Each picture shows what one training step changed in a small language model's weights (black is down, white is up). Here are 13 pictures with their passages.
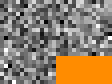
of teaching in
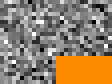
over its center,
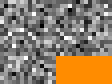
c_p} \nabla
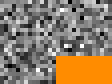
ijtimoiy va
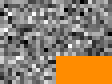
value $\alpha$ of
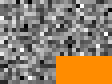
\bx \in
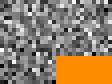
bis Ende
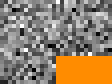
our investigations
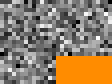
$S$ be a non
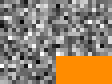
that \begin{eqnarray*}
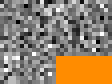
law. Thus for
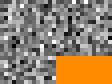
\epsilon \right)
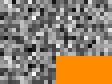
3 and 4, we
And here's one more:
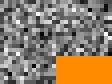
understanding and
